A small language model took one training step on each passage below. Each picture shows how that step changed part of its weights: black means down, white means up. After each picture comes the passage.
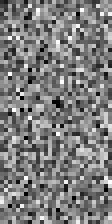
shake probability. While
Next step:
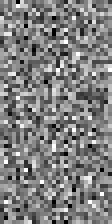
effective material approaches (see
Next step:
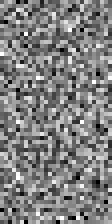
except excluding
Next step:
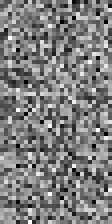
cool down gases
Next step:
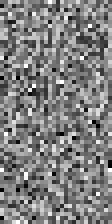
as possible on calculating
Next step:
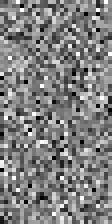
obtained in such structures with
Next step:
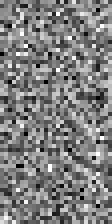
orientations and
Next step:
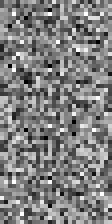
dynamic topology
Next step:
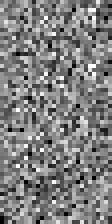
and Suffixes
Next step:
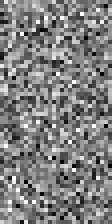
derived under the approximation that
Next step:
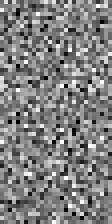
(see right panel).
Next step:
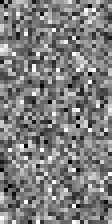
to tackle this
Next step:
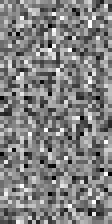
acknowledges support
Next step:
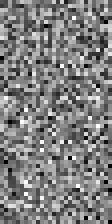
behaviour in the limits
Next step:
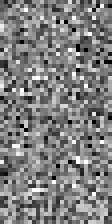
\right] -\nabla
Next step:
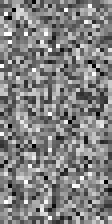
estimate the normalized iron
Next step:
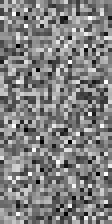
is evaluated by application
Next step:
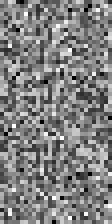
acting on $\mathbb
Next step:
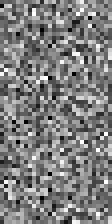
to increase with increasing
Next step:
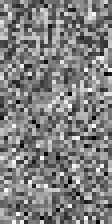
step, is equal to
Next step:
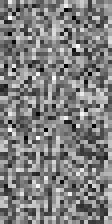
of hypersymmetry
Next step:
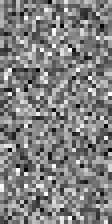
the waveplates used
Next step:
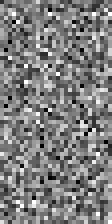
The proof of
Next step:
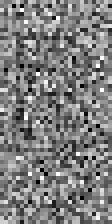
be resolved by
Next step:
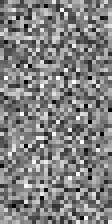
in terms of the
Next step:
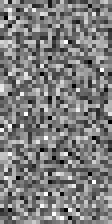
slow. figure
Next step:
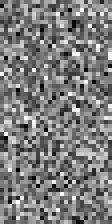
to detect. In this
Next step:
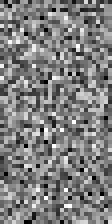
they find that \[
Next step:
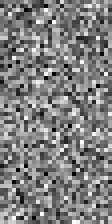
identical results, but
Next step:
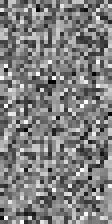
on the general level of
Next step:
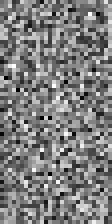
mechanism given with a
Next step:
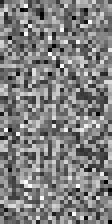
in the ND
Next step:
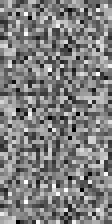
cooling under
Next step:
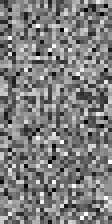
the DNS solution
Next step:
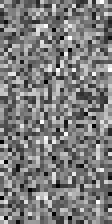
effective medium approximation.
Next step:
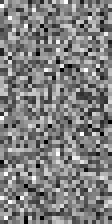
other secret
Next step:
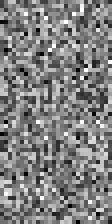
Taking into account
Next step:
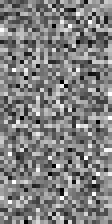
two-color background
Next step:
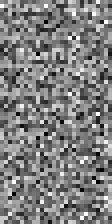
the posterior
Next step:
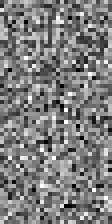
while the time window
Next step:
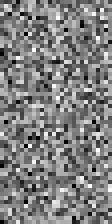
are also excitations less
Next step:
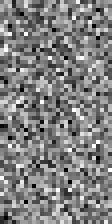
specific actions, and
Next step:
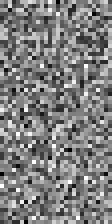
entanglement spectrum as shown in
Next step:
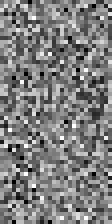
CGI will
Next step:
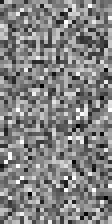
the addition of a small
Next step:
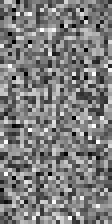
For the blocks with
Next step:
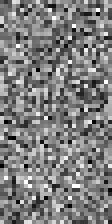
is obtained if the
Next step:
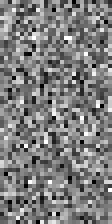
To obtain solutions that apply
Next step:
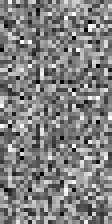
a deficit
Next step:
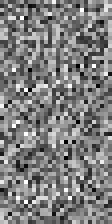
strength tensor appearing in
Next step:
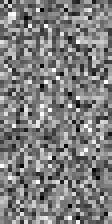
Astrophysics Group
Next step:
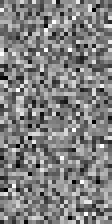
been pointed out
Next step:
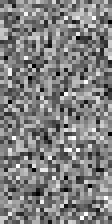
the survey.
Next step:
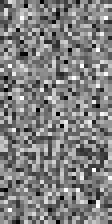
singing voice
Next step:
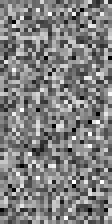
Collaboration has observed
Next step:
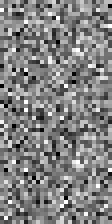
be different. However,
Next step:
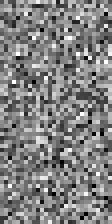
the level of noise
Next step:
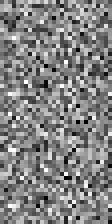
the quasi-local
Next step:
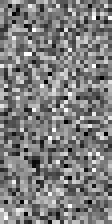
(1), we only
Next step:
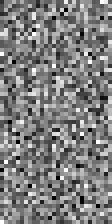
approximation results in an additional
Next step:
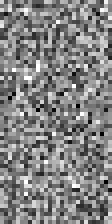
modification of the
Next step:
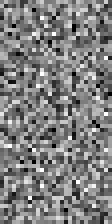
free-fall time
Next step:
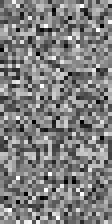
from that warp
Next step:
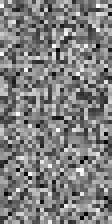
the orbits are
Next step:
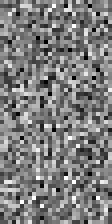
bracket). In
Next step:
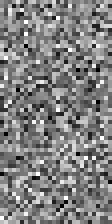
be diagonalised as
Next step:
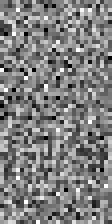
\, \longrightarrow
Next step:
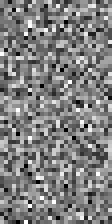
of these variants
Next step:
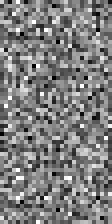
symmetry protection can
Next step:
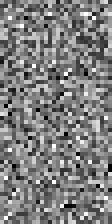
entropy during the SAP
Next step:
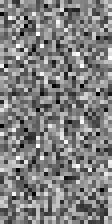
effects of noise, point
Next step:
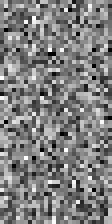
J/\psi)$ calculated
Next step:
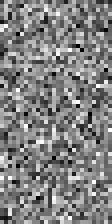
the loading of
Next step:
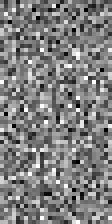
down. According
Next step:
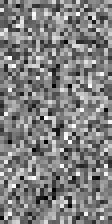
for which a sufficient context
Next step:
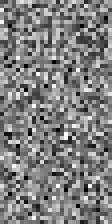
there are, at a
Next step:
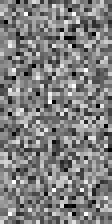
replacing the color
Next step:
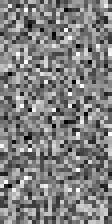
prediction of speed-up
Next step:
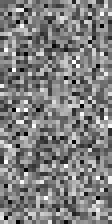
synergistic stages
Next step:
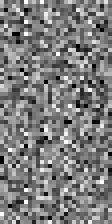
\int d \xi
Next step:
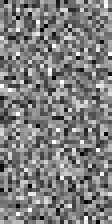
nonlinear simulations are in close
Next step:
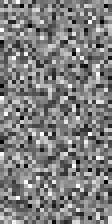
validated on the
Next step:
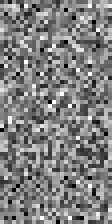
fifth frequency moment
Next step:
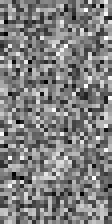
delay correction range is
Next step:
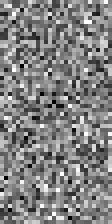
field, sigma
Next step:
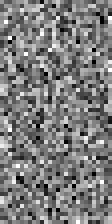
estimation. Rather,
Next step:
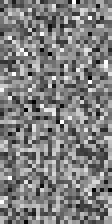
in the Pacific
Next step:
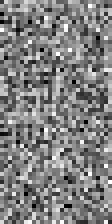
domain that features a
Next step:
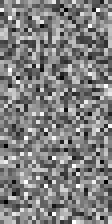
under the gauge transformation
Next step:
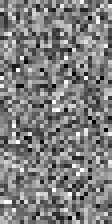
on graphs of
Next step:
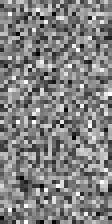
stronger density dependence than
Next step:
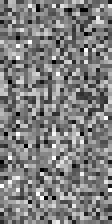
are on going.
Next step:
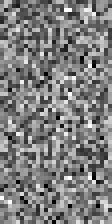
Italy \\
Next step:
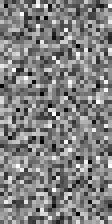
creation of %%
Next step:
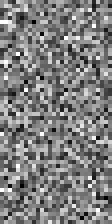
the privacy setting
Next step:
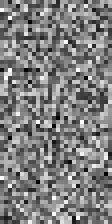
condensates near
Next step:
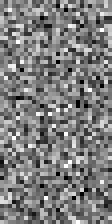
region. \par It
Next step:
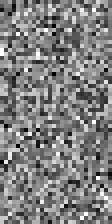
the former case
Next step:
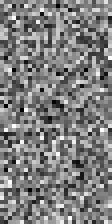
channel. The shape of
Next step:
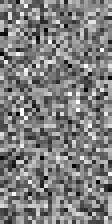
computer experiment, 10
